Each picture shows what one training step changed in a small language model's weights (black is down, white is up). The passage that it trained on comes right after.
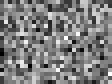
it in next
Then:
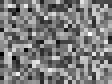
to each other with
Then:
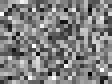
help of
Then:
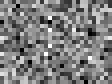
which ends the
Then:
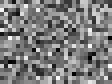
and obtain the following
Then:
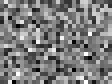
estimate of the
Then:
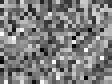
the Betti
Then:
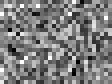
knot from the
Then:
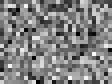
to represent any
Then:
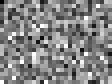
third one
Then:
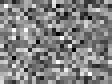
$n \to
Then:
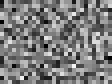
by those
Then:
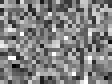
the bottom
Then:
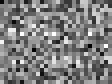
a positive odd
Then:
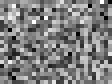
clear that
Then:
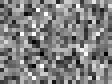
\text{ with
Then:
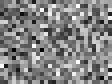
flow and
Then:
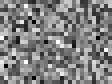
inequality and
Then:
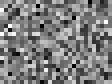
Theorem 3, and
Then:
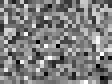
for some $j
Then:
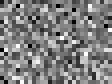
let $\kappa$
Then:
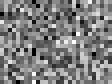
recalling the
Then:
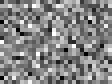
$\varphi$ is
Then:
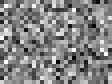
$ and $
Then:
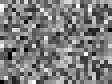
Multiply 4
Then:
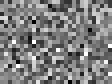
we will extend
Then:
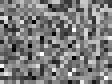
we have:
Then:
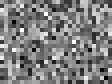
, m$ we
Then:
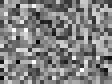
with $n
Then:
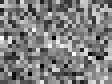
the proof are:
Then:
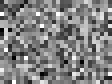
set of formal
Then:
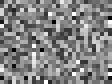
focus on
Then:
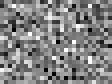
initial stake.
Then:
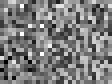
} \lambda
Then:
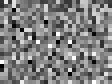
also proved the
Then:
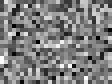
some kind of
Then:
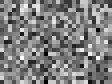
of them
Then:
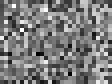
example, for the
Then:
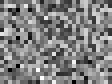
to the case of
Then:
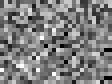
element of level
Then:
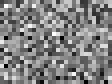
$S$ for
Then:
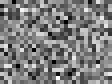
we assume, in
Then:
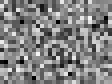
is introduced into
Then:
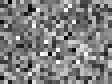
\mathcal P
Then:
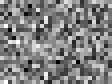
\leq R}
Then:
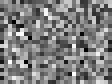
difference in the
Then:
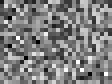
either the
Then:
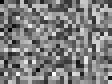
an object of
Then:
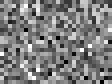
of a curve of
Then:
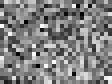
recursion operator
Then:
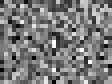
added to any
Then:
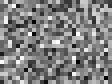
gives the result.
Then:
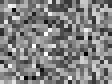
not dependent on
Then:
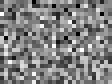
in nearest
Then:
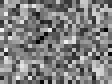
with generating
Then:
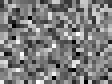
two classes
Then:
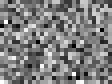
In characteristic zero
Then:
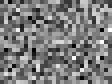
independent of the
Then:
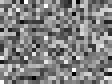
measures have
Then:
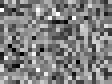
valid for
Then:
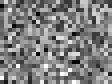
obtain more general
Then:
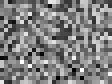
sets, under an
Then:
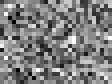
i) by
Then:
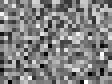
is a finite,
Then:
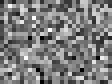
in what
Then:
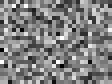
where $\sigma$
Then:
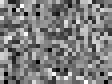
be conformally
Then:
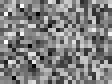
i \leq
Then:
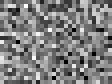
to constant numerical
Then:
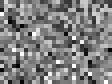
point $\varphi
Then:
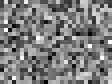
providing the
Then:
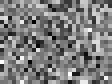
we obtain the following
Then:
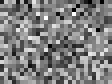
the Salem
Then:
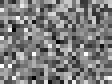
if there are
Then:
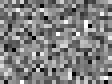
\bigr)$. The
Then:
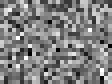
be very
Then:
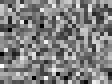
Moreover, if
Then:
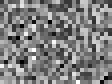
one has to
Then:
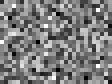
notion of an
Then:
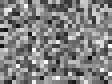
be found
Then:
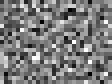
a tubular
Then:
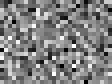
\N$ there
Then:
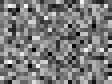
to flat
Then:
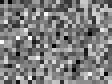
A cohomology
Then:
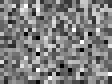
of main theorem of
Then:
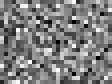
as following.
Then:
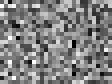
Theorem 2 in
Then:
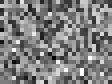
the interpolation
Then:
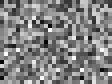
on $k$
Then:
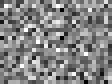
$U$ of
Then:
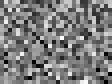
$$ Therefore,
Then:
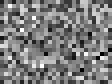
in all the
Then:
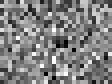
the same level
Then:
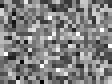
are relatively compact
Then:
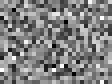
The arrival
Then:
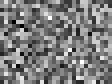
differential}}. The
